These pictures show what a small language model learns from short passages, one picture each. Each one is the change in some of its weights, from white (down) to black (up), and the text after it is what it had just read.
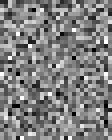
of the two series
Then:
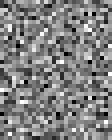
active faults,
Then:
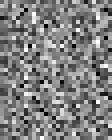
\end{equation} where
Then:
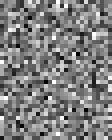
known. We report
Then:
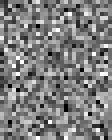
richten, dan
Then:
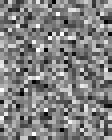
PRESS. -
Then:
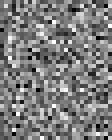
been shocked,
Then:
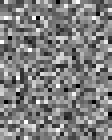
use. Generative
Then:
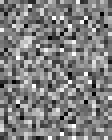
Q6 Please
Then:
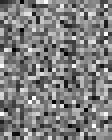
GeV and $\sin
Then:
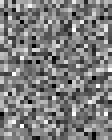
library information,
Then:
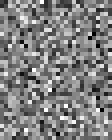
is investigated first
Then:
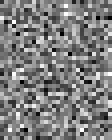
also observe that the
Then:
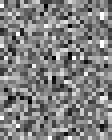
que se manifiesta
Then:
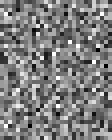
is that we do not
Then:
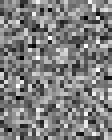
[4]: we consider
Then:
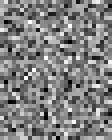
Best regards,
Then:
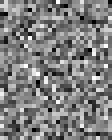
and development decisions that
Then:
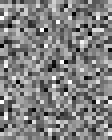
A nuqta
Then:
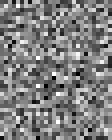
external field described
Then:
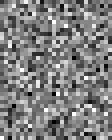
the initial moment
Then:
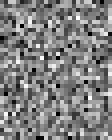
using folk oral
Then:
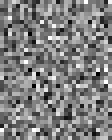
based on the concept that
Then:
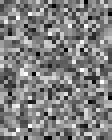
4. Article
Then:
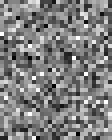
supergravity was
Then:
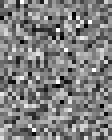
gas at column
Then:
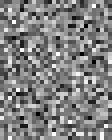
multiplet appears for
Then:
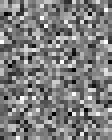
sociales. Por
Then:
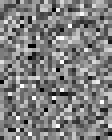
like (Eco's
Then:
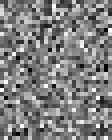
performance in the subject
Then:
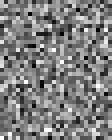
hierarchy is
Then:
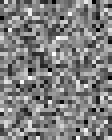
subjective affective
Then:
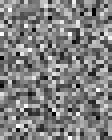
orbital situation
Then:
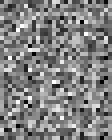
Table 1 presents a
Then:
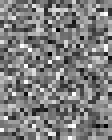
in use. CNC
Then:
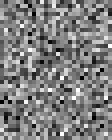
if there is a larger
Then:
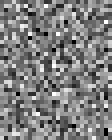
with the description of
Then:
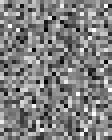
Greece has been
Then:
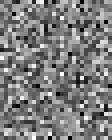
ratio of the
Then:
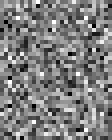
role of speech
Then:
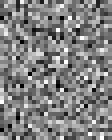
water column, two
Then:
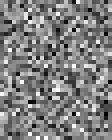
(without them,
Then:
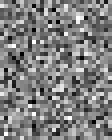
(ICT) in
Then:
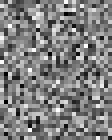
and Technology
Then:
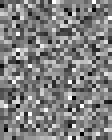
main characteristics are only
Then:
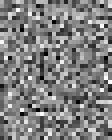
temperature, or through a first
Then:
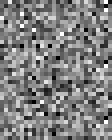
hamda jinsiy
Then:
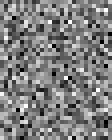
we followed the approach of
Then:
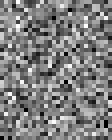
the long-term
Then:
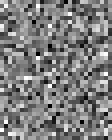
index in nT |
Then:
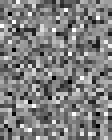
emal sistemi
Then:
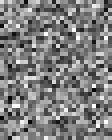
problem at the root
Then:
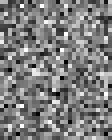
terms of the variables
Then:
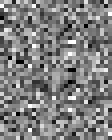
True Crime
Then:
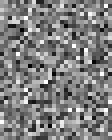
G Goodell.
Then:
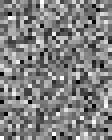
to near break
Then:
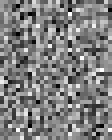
проблемы в
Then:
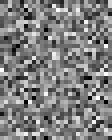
plate. The total mass
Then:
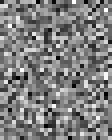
in the original study
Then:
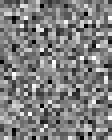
show that resolving
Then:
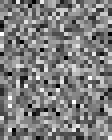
Figure 2, we report the
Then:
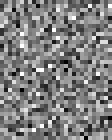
Fund is also to
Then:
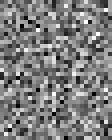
study a linear operator
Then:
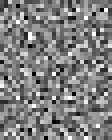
Bader's basins
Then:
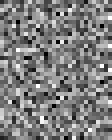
contexto de implementação
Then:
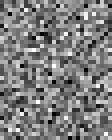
sheet or by
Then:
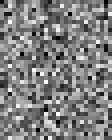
set of all team
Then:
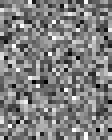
Less marketing
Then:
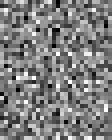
empirical parameters
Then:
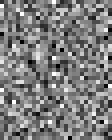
change the values of the
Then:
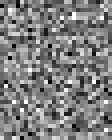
provide a sensitive
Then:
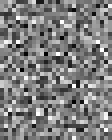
genes which show
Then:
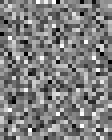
su mayoría se
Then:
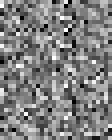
and USDC are
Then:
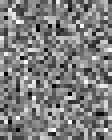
for cross-national
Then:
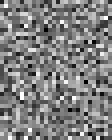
exhaust gas
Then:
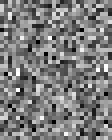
the system behavior under
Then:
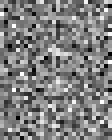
has a slightly
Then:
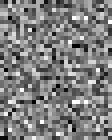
was subjected to
